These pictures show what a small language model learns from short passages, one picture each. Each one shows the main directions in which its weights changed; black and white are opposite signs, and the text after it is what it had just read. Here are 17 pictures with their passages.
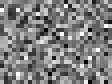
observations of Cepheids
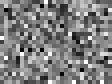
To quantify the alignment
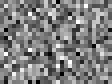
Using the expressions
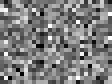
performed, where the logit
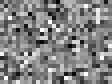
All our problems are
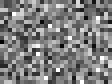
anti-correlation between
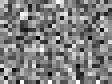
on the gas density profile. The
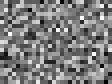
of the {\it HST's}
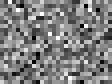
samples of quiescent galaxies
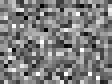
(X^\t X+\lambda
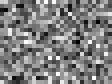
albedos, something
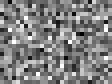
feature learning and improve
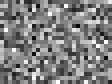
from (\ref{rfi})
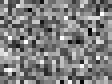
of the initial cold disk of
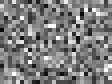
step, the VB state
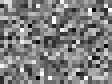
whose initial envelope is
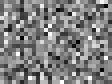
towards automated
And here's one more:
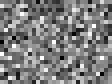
an important role when
